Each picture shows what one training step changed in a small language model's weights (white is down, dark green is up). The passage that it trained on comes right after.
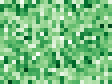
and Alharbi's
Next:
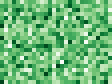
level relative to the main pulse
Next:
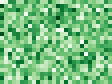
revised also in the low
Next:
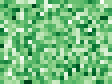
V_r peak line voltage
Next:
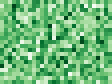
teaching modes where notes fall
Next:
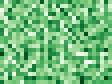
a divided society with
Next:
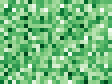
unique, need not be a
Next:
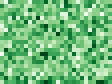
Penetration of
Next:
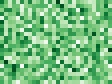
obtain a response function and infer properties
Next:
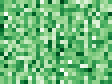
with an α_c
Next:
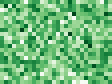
society, *Futures*
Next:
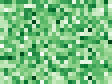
the principle of active involvement
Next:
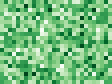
columns, corresponding to
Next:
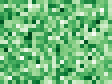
be rather demanding from a computational
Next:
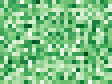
line-drawing depicting the
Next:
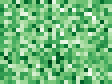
between the constructs of Health
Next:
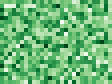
4. High qualifications
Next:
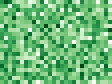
that $Z_X \gg
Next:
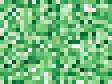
The pool is then sequenced
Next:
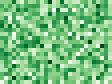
is no conflict between science
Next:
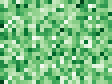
and in the financing of their
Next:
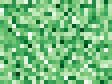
C-band can be efficiently
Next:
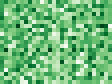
obtained from simulation results. In panels
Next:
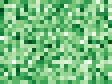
physics with individually controlled
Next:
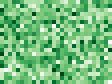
until $H>23$, and
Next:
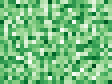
the derivation described in ref.
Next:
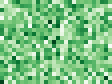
of the fee paid by the
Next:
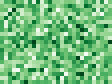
The most frequent skin
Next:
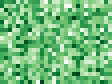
a small number galaxies classified as
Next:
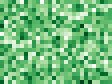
that they can be removed by heat
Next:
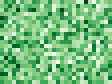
number 9: create messages
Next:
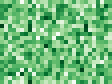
curved background. Adding
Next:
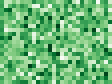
that, in a system with
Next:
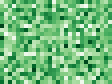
remain limited by challenges in scalable
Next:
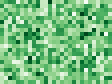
the CFS films
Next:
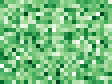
different approaches for cell image classification:
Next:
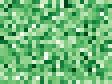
transforming citizen
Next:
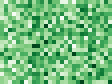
Beams, Columns,
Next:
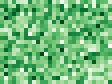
network structures). As discussed in the
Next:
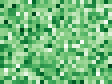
$C_{\ell}$ is the model
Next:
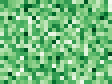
compatible with GBLUP
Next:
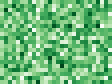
phase. In other words, one
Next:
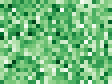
\citenamefont {Sidhu},
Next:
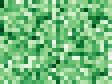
to predictions from a thermal model
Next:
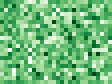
\node [place]
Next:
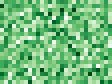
performed $P$ times, the
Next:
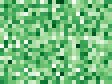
states that the universe is
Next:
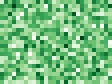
AdS spacetime, where such
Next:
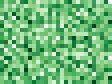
show that levels of richness for
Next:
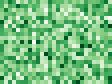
the pH of the solution, the
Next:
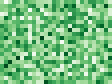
are in fact much heavier
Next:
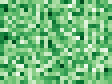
proxy spin can have a positive impact
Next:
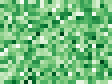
is also an activity that develops the
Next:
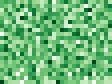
previous innovations. Therefore, every
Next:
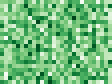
PS1-12sk that
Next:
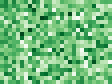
task is to evaluate the
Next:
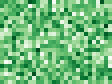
practices with different outcomes that
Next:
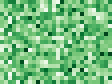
establishments in Barangay
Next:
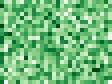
band compared to 1.23 to
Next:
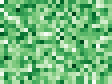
Abstract Mascota
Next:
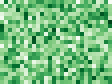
simulations. To unravel this
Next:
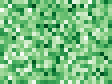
(a) shear stress and
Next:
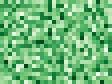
following differential equation describing changes of
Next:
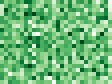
effective element. This analyzing technique
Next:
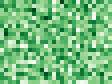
approach taken to achieve these objectives
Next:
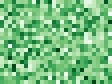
In [6] the authors give an
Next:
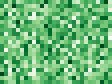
mode of real time, of the
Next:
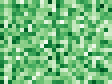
was determined by disc diffusion assay
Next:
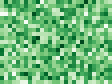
nursing staff in three public
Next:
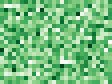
all evolutions are $a
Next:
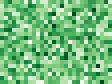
mod ham} puts into
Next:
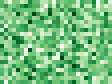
with ventricular septal
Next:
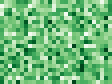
divided. After this
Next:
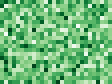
a more holistic assessment, since
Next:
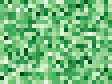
mixing the reactants in
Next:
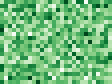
intrinsic Hall resistance associated
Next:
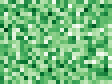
have used error characteristics to compare the
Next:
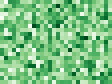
discharge to come out without
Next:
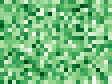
most web-based 3D
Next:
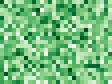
rods and AOUPs,
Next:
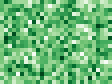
+ \frac{z_s
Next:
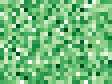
GMA does not constrain any
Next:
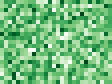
new maps by General
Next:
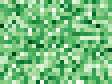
[10] and in the package
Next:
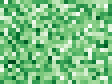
Very flexible 2.4
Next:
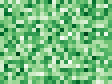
PROF. C R
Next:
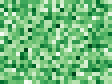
immediate interventions. The ability
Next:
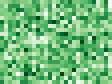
organizers, and the
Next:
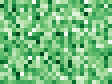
SZ effect signal). See
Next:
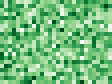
of Beckman Coulter
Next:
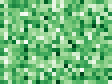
explained by considering that the
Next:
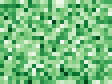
equation can be solved numerically in
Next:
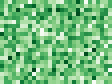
Ernest Orlando
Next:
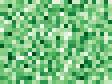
are not covered by
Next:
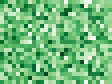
diffraction (XRD)
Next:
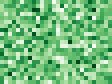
reviews are very diverse in their
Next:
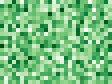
has not been added here. The
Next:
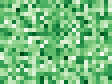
not advocated as in our case
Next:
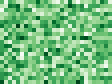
officer) needs to have a
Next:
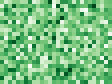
the vice versa.
